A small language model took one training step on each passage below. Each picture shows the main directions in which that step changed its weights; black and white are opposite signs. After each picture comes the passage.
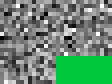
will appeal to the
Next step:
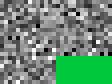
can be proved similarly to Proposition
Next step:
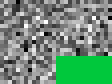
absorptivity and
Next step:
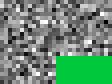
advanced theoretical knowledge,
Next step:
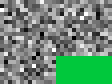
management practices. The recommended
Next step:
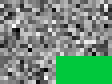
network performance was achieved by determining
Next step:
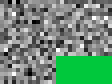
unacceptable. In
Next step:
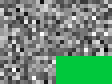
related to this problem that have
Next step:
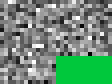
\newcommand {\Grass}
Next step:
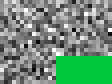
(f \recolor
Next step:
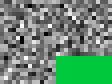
curvature nets. Coming
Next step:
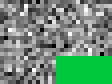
the research focused on results in
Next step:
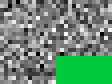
permutations is given next. For
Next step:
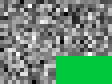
factor, and repetitive
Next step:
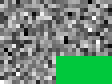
near every singular point. So
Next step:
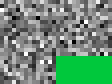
implemented research and industrial development
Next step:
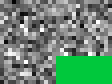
of methanol or 100
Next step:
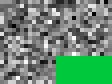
how the results of Section 2
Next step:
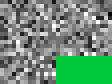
Grassmannian everything in
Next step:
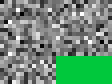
|\nabla_T U|
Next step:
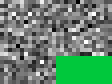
oxygen species including
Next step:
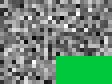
reduced risk for chronic conditions
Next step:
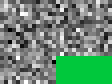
space, $K$ a
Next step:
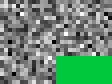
$Q$ as shown in
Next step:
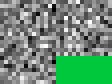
from the plantations, while
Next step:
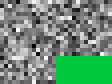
not be part of the
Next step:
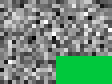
high energy density electrode materials
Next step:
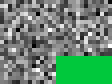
is given at the initial
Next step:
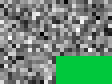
and Hessian matrix and
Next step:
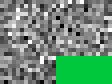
due to low profitability is
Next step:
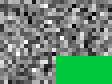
via the above isomorphism with the
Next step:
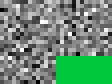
\to \K$ satisfies
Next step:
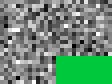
to alloyed
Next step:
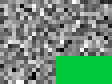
interval. That is we define
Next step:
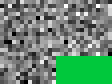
defined by a non-linear
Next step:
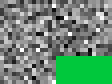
“dogged strength
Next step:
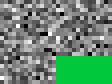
martingale problems admit a canonical
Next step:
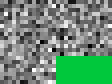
or approximate way the system above
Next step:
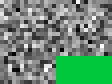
fully match the optimal policy,
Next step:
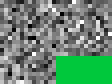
Transient response of
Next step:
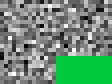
meaning of the integer coefficients of
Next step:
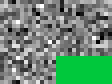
$K$ un complesso
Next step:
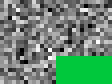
shelter. In
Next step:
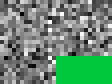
as if the summation
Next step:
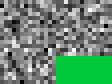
post test results among both the
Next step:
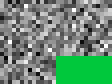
the following three types by the
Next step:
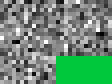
Hahn case:
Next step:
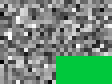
use of cement, and
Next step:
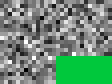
Furthermore, the isomorphism can be
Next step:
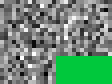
satisfy a given polynomial equation,
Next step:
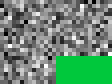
the comparison noise source models and
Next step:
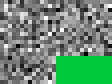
known that $u \in
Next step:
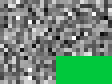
when adapting it to
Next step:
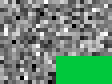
\vs \odotu
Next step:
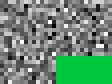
the existence that surrounds
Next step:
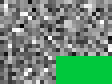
column of $P$ contains
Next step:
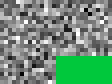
enforce the final-time
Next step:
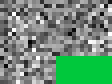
from the citations
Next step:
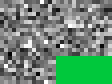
version of the Law on
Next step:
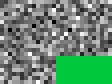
language is the centers of
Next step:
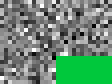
is generated by finite projections
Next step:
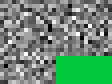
psychology. Through the
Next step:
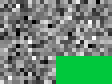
\label{L: H
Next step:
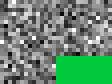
convex. The convexity of
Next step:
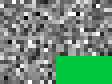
has no real embeddings.
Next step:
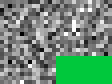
be provided per request,
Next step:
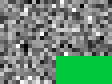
the same notation to denote a
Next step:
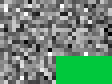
look at $A$.
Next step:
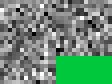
islands have vast potential
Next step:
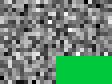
the text "Funded
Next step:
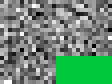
protocol (SEP) algorithms
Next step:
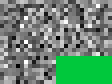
severe, then the
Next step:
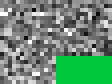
near pre-irradiated
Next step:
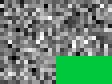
excluded for not being available
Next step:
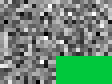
Nitsche method contains a
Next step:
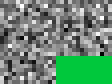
replace an existing device but
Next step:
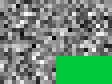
in $\F$ we have
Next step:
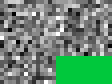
dilution of all
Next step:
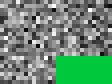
part of the hull
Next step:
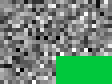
a protective bubble
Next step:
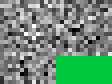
angle of repose,
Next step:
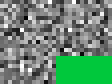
A, \rk
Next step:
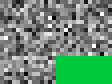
are the baseline for profit
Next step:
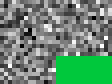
optimal bus assignment according to
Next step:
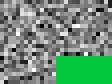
$\gamma_k$ of
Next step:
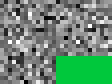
root, it grows as
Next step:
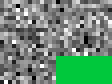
Due to their cyclic
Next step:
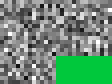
and so forth. This
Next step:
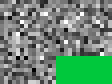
our proposal has then
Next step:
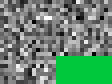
placebo, particularly in terms
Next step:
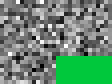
group. The action of
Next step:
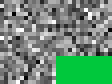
principles of applicable management
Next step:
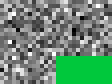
Received by BPS
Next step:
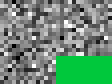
Wei et al.
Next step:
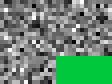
rules. Only 33%
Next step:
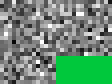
$^*$The random basis is
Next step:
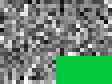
the size of $H$
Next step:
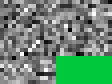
(Skew normal
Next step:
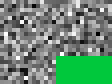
analysis. One IMS source
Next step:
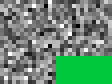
if we restrict to
